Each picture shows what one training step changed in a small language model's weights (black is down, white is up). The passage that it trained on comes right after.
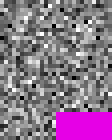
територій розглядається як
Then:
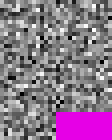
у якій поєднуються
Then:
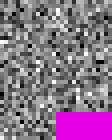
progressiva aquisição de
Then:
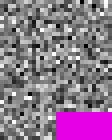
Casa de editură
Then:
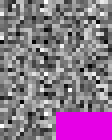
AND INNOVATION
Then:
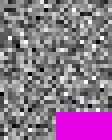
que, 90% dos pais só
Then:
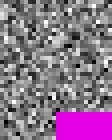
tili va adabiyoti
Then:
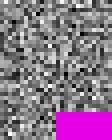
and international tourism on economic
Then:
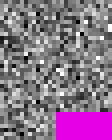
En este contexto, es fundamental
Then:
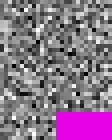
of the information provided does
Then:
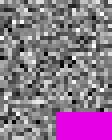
Элемент 2.1.
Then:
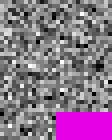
das organizações, a comunicação
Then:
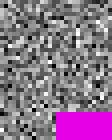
curriculum and experimental
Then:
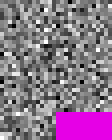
Centro Académico de
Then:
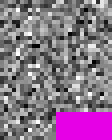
hộ nông dân
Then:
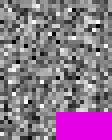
свідомості та умовним
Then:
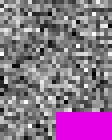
блоке j, r ; м³
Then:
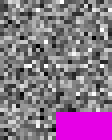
əsasında ALISHER
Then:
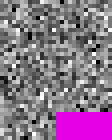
qo'shiqlarini ansambl
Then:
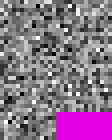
and the limited scope of
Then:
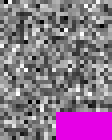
fiscale afschrijvingen
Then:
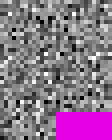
et éviter tout abus. Dans
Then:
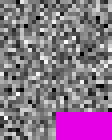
La labor tutorial y su
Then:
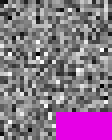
a aprendizagem ganham
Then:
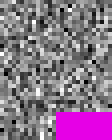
(UNICAMP), Sumiko
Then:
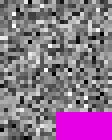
angka yang dapat dihitung dan
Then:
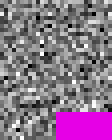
es aprender a servir, lo
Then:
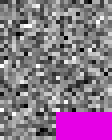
побудовано автором
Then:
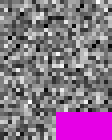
27.4*c Sargo masino
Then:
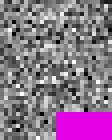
N°10 : Fréquence
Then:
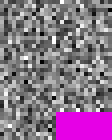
for the patient, such as
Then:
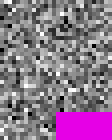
2. Identificar participantes
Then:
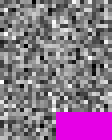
de análise de artigos. 3.
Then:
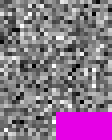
the tourism industry and
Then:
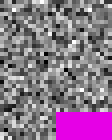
konsentrasi senyawa
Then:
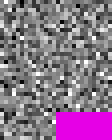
DINIZ, Carmen Simone
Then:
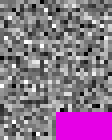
фолиевой кислотой не
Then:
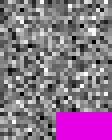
E. & MURRELL D.
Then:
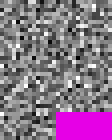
закону ритма. –
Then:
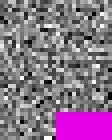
um estudo sobre sua evolução
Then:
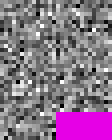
Відчувши на собі
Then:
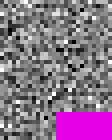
sociales y aprendizaje para estudiantes
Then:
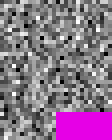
emlash ishlarini jadallashtirish
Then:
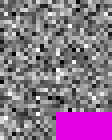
kislrorod fenol va
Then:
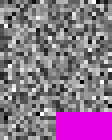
poročilo projekta
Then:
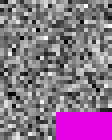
transformadora, no Edifício
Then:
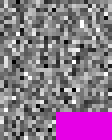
المفاهيم والمهارات
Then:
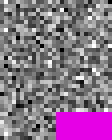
muqayyad qofiyani,
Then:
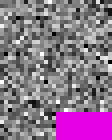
IM ÜBERBLICK
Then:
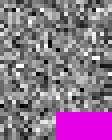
производственных мощностей
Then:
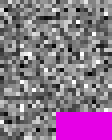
“Ватан” МФЙ,
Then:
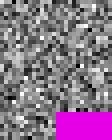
национальный университет
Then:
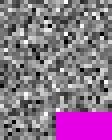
específicas, a modo de
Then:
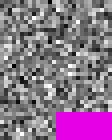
hayot adabiyotlardan
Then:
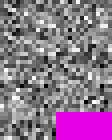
पूरक आहे का
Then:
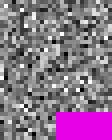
Conclusões A presente pesquisa
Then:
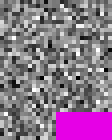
физиологический раствор,
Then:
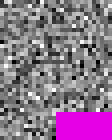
solar iniciado sua jornada
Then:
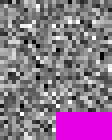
и управление системы
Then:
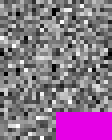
habilidade que a BNCC
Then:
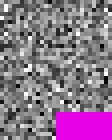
motivos, más allá de si
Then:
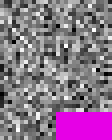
akademik araştırmalar
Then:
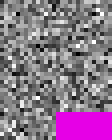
*Наукові записки
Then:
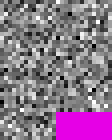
solution for livestock
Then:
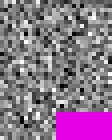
dorobek metodyczny
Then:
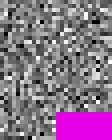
إلى فكرة شجرة
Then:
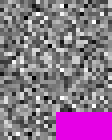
später semantisch
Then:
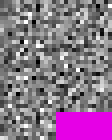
dan 800,5 mg gacha,
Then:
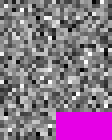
for comprehensive science
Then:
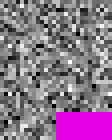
carbone (Abir et al.,
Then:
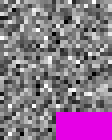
bulgulara dayalı
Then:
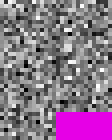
ondernemers, werknemers
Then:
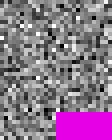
Данпэй становится
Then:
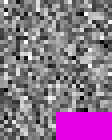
ayında $26 \text{
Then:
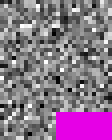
имеют существенной роли
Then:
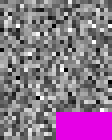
қарши курашиш ҳамда
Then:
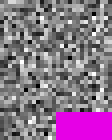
com exceção do inverno.
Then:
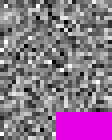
hududlarida ekologik va
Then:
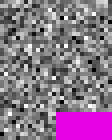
lower price? - (3)
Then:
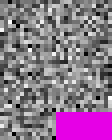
Journal of Scientific Research
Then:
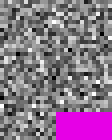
Robinson, T. E.,
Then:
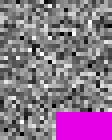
THEIR IMPACT
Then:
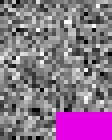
कामे सुरळीत
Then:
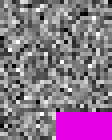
xususiyatlarni egallash,
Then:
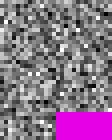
prisões sob égide da
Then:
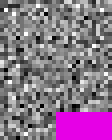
les foyers d'agitation au
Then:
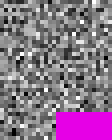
в умовах інноваційної
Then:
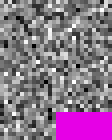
Adabiyotlar tahlili
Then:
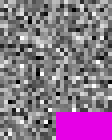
den Helvetiern die Rolle
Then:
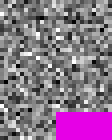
направлено на повышение
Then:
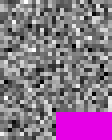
e ir para o quintal; -
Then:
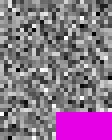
como a Política Nacional de
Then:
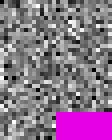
фойдаланиш орқали
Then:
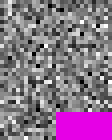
Prado, articulating the
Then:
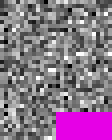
и груши, некоторых
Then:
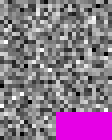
haber sido cometidos durante el
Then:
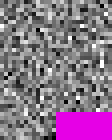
Moins de 15 % d'entre
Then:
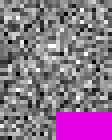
interagir, é incluir. Ou
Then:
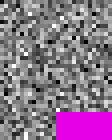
качестве значимого
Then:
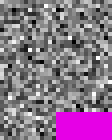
Portable Laser Scanner
